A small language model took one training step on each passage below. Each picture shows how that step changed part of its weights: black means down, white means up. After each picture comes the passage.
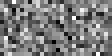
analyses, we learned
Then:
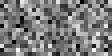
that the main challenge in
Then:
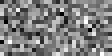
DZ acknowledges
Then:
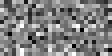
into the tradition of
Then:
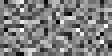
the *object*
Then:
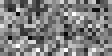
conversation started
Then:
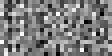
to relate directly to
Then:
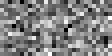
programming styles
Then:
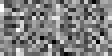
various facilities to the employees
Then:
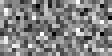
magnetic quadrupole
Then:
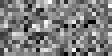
algorithm excelled in identifying
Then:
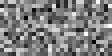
the saddle point
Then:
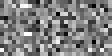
MeV consistent with the
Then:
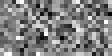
the lens cavity can
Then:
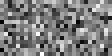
a qualitative statement,
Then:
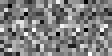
reduced by a factor
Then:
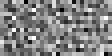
this aspect of my
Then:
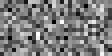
of the survey.
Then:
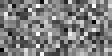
efficiency, inlet
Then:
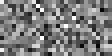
ordinary matter, where
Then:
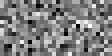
speaker changes by
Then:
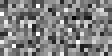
novels. This is
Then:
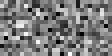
For the MDM
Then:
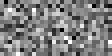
Manufacturing <ul
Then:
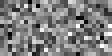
with 0 child and it
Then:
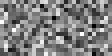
hand-holding with
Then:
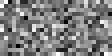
negative and theoretically
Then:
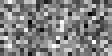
droplet surface
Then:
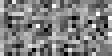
institutional capacities to
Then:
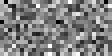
stages of the construction.
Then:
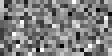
to the nucleus in
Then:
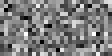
the standard metric, but
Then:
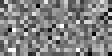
absorption ratio 1 T1
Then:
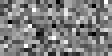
Grade I &
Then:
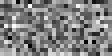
is equal to that of
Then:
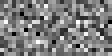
shown. The merger
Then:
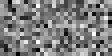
this, results of the
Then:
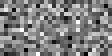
your protonmail account to
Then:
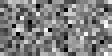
frozen and used
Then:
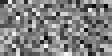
A child who is
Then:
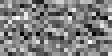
Breiman et
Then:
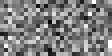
in Figure 2C
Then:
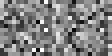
knowledge in order to get
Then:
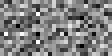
communication system since it is
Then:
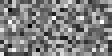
registration of the
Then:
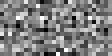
forces tackling chemical
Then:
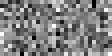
tangent point at
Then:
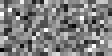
with their families and
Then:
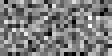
user comprehension.
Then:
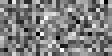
difference in symmetry between these
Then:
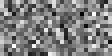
the areas near these
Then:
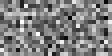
The measurement signals are
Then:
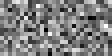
the process is repeated until
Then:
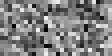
and without fibre
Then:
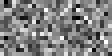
because it looks at
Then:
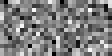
as they are the home
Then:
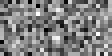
equilibration between the
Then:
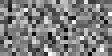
and ownership by
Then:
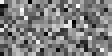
with no error that is
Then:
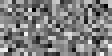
or in spoken
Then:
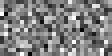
then accelerated to
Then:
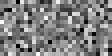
that expression of resistance might
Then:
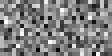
magnetic fluxes, among
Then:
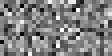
the Reserve Bank
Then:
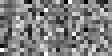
suggests that a more significant
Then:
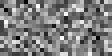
i.e at
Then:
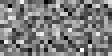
the phenomenon of adjunction
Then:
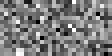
pathway using the
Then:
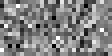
u \frac{\partial
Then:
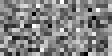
prices react simultaneously to
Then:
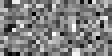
enabling the flexible
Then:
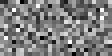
at showing the capabilities of
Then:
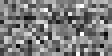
additional questions. The project
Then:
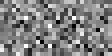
can uncover factors
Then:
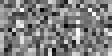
Not only the vision
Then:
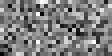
choices that DNS
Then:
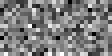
and Provenance of
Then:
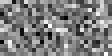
Lyon and
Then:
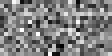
The experimental results are shown
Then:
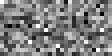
respect to changes in
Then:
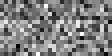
excited. The plasma waves
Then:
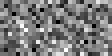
with the aims of the
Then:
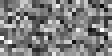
TMG is a
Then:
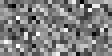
each level). An
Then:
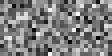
can optimize the
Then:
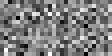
Missing information on
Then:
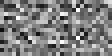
the patients in Group -
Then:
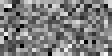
the traditional way of learning
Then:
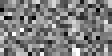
in the far end of
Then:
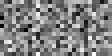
presence of corrosive
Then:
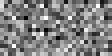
its unique combination of
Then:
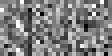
any reference about these
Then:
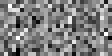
that explains why there
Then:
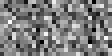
of the gravitational coupling
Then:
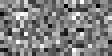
Error Results for the
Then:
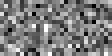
in Burgers equation
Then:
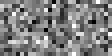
%RSD for the
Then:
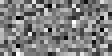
generally a signature of
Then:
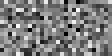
cue for interpreting
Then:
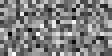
a quantity leaves one
